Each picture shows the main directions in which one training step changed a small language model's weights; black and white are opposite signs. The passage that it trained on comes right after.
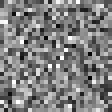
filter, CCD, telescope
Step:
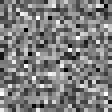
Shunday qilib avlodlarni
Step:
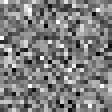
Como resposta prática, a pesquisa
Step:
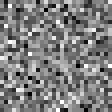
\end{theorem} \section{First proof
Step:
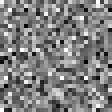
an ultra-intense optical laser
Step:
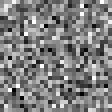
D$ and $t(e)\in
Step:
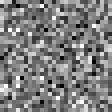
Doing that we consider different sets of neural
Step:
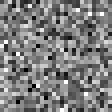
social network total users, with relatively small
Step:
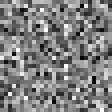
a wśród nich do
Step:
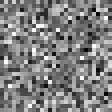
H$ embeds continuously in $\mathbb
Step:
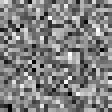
any prefixed finite $T_t
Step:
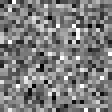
number of initial outages from the samples of
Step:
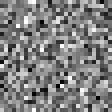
\oplus \sqrt{\gamma}I)
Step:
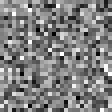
QISM Qo'qon
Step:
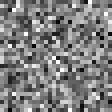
\right) \frac{ \zeta}{
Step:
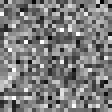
xos xususiyati uning
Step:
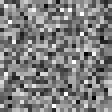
muammo 1960-yillarning
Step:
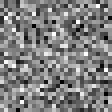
basculement juridiquement
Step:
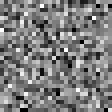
Most often $Q=k$, and the
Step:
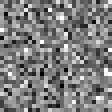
\in M | d(\phi_t
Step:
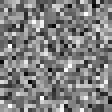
and let $M$ be its Galois
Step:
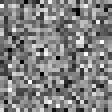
к обязательству, а
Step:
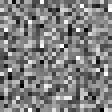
a criterion for finiteness of
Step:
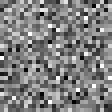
artinya sehingga, para
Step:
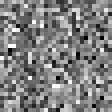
are $4$ actions of $G$
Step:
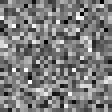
añadir elementos, que
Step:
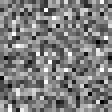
where $v$ is a solution of the
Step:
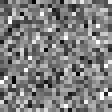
$\pi$ une repr\'esentation de
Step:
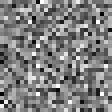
measurement time and resolution are not yet comparable to
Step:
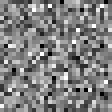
and Lemma 4.1(1), we have
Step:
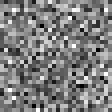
dispositions relatives aux stocks de
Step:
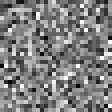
the following lemmas about the vertices in the
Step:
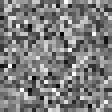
1, 2, \dots$, the quantities
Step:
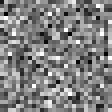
de la verdad: se trata de los
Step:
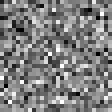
of the KK modes and the wrapping
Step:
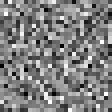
when $\mu$ is the counting measure on
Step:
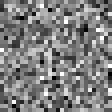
moving with constant velocity {\it Am.
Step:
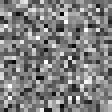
Single Recessive Gene”
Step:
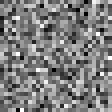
we used the fact that $\U^\Gamma
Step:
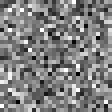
Carga de trabalho docente e suas
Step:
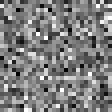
Ниязова ЎЗБЕК
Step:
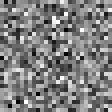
large non-representative sample via online
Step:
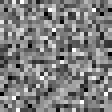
integral equation is to be solved. This includes,
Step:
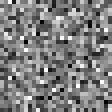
lastly, for the Skinos and
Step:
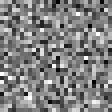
probably arose from the combination of stellar
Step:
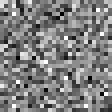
scattering $U_{\rm s}= 4 \pi
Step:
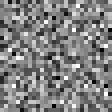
the local analysis into the global analysis.
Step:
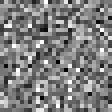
Ushbu sinov Eynshteyn
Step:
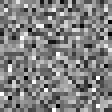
(X,\mu)$, there exists an injective
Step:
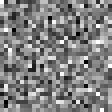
legislativa do Congresso
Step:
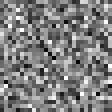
of motion: \begin{equation}
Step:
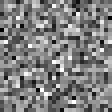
with poor graph update performance}, while fully
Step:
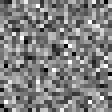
paper relies on the fact that Morava
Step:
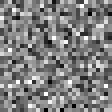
is the drag force acting on the
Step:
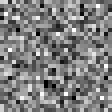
be a more appropriate starting point for this analysis.
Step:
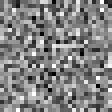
thermal environment is then identified with temporal changes of the
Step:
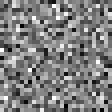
the linear response properties of the state are contained in
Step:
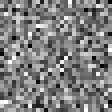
thermodynamics or even to the emergence
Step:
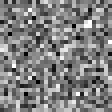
atmospheric mass square difference and mass
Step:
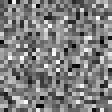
of the nuclei since, within the
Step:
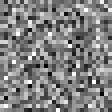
highest redshift ever observed is GRB
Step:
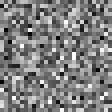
ми державної влади у
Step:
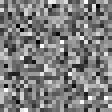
generator torque controller, there are some constraints
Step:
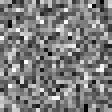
for transformation from the basis aligned with the
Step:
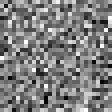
kind. Assuming the vector space underlying a
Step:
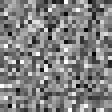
we can write $I$ in the following form
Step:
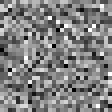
Nutzerdaten sowie die
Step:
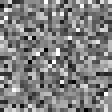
log($\lambda$). Data from both red
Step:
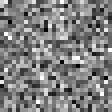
próprios desejos. Sendo
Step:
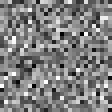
Interaction energies are the (a) the
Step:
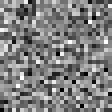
della R e della P veniva
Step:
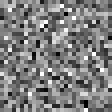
rotational velocity, $c_2$, is
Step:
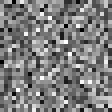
the singlet bonds of the ground
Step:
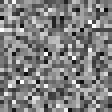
thinking of $E$ as a set
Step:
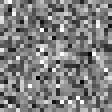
te gaan of aldus gezien
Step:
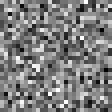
Cai} \address{Laboratory of
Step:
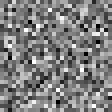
Controls made during the production and
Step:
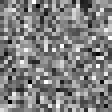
S_X.$ \end{lemma} Let
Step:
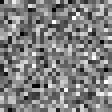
mubolag'a ertaklik
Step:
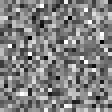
and the choice of a background model. The uncertainties
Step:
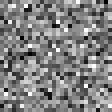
was used; (2) if a value to
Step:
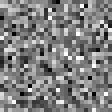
that sides of two parallelograms can
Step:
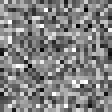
momentum coordinate in the initial horizontal phase space. This
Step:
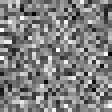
la filosofía suceden
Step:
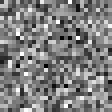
peak emission of the \lyb~line and
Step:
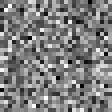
\tau. \end{equation} Under
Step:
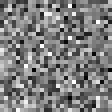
\ \Theta=\frac{(\phi-s
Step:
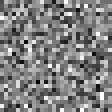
de conocimientos apropiados para el
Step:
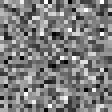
a quaternionic K\"ahler symmetric
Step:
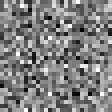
condition, although the magnetization curves were
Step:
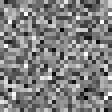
yuzaga keladigan
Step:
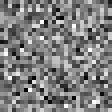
the space $\Mor^a(\Space
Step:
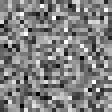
$\mu T$ (See the supporting
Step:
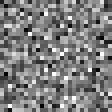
kooperatsiyalar va qo'shma
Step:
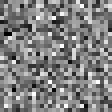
agar anak tertarik dan
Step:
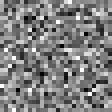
and $[H_\a].$ The vector
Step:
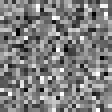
\Big[ u \Big( \rho
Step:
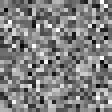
than the maximum radius of a sphere that can be
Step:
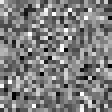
The Catholic University of America,
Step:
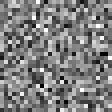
but not necessary for obtaining reasonably large positive
